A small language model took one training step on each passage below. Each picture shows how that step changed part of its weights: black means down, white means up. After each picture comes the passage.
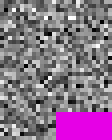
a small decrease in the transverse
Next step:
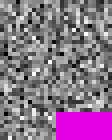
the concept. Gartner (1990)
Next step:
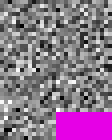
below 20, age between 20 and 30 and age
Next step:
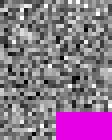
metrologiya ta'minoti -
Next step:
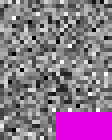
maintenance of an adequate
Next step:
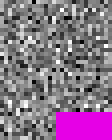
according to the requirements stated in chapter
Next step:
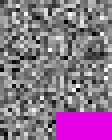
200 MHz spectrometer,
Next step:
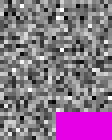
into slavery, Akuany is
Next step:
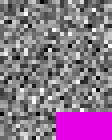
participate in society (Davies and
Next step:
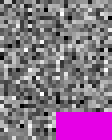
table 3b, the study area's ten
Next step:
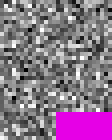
the factors to realize the smart applications to
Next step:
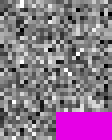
і дошкільного віку
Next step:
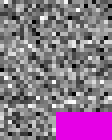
study suggest that tourists consider tangible
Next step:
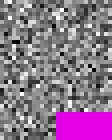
of mediums. By nature, most social
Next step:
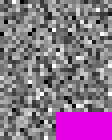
asociaciones con temas de salud
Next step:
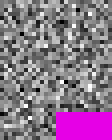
emulation of designer behavior than either
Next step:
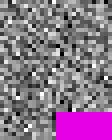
impacts of hateful environment within online
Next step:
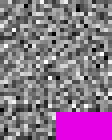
problems, controversies, and so on.
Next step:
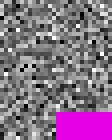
that the Peruvian University has drifted
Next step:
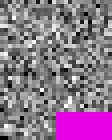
gender, and education levels and choice of
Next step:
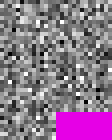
services, including climate regulation,
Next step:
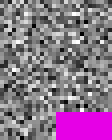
Konsep Diri Anak Usia
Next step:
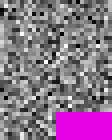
under the slogan "Vision 2030"
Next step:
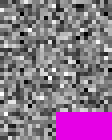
kavramlarından biri olan
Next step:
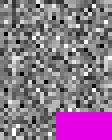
в себе чувства и
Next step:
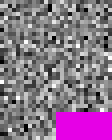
flipped ideas and online learning.
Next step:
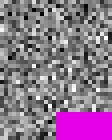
parenting styles. The results reflect
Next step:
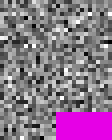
was excluded from the A1C
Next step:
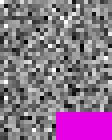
path. When an animal vertically
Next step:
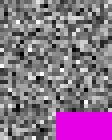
the numerical values being varied in these
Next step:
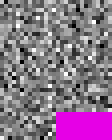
a pseudonym of the informant.
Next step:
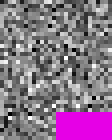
ta’sir ko‘rsatadi,
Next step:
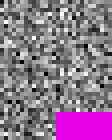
erase the stigma of Dalit
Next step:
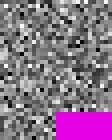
in cell culture and evaluated the effect of
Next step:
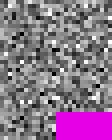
de las partes³³. Los
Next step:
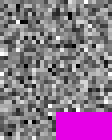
Training and Development’, *the international
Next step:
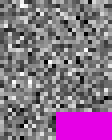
26. Comparison of vortex in the
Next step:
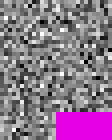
Liceo di Prassitele, che
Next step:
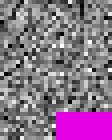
or five things per Committee
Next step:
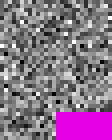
corte no puede ser mayor que la
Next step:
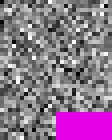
a similarity threshold with a computing
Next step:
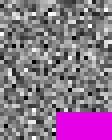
study aimed to evaluate the prevalence,
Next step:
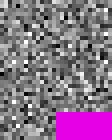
Atlántico en 1492, situando
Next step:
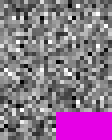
шляхом обіцянок
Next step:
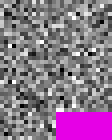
up of principles and values, the
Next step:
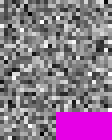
reason, recreational users were also included
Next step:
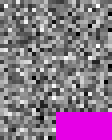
technology students towards integrating artificial
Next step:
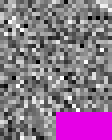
жизнедеятельности всех
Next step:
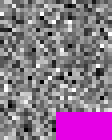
nos alunos que não tem acesso a
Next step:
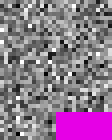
van *Volmer* blijven
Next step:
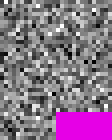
infection starting from diagnosis to treatment.
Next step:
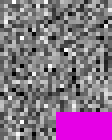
рекету, проституції,
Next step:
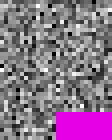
the Uttarakhand Government.
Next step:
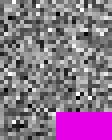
in air-equilibrated and
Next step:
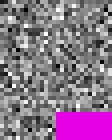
stupitsa, sheyka,
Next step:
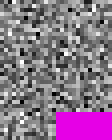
foi o marco da primeira
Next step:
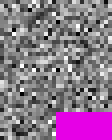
is rich in alkaloids,
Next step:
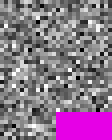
a time. Second, the backpressure
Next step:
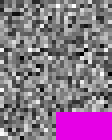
8. International Monetary Fund.
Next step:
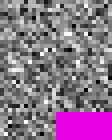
su amigo a una justicia que
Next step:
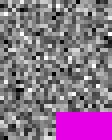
España durante treinta
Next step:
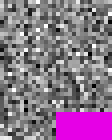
sheet. The inner composite layers
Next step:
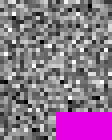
mode was 10 and range was reported as
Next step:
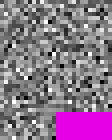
modified version of the Mozilla
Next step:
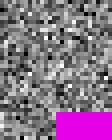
beqiyosdir va buni
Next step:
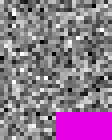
utility providers. This paper will explore two
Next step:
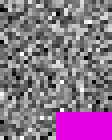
Qadriyatlar falsafasi.
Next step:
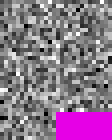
qilish kabi keng ko'lamli
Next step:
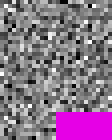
were equal in respect of urban (N
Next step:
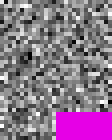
den Dienstwagen im Angebot
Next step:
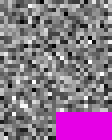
of planning changes is to draw up a
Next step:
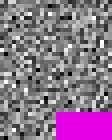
Department of Community Medicine,
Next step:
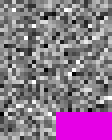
entire group of units which is
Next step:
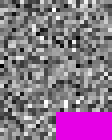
adil tanpa intervensi dari
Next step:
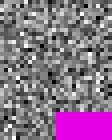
important to have a brief understanding of what
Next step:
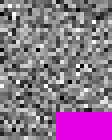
forbedring, overvågning
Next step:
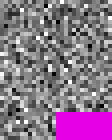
protocols and intense exchange of
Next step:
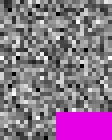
valuation, where profitability is highly
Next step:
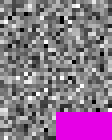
plus fin connaisseur de la structure
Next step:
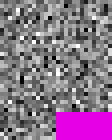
is why they are the ones suggesting
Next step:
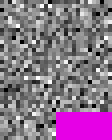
with a frame rate of 1/50 sec.
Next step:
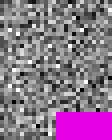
x \leq b$. Now, we
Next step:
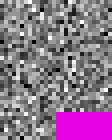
semis dépendent donc fortement des
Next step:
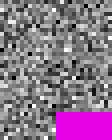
Parivarjana*, *Shodhana*,
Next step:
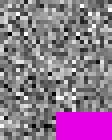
аудит, общественность,
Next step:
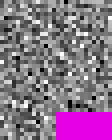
5–8. The counting time was
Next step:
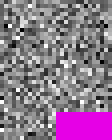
стран, захватить их
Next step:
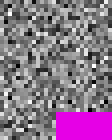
Singapore: Springer
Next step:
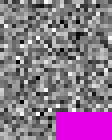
graphic. Source: Holden
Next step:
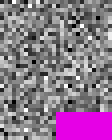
belakang di atas, maka
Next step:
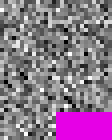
moderates this relationship. Practically, these
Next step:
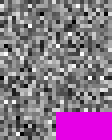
as *Rasna Panchaka
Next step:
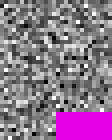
students, it was evident that many associate
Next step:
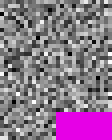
area of Quorn in England, a
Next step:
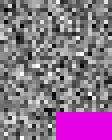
If A is a left ideal (right
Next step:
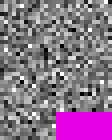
Ricardo Palma y La
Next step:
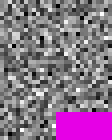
de Comas, pesquisadores como Sophia
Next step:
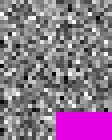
all independent variables were also less than 5
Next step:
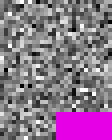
*Dialogo sopra i due
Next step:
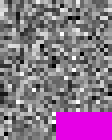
периферию, то
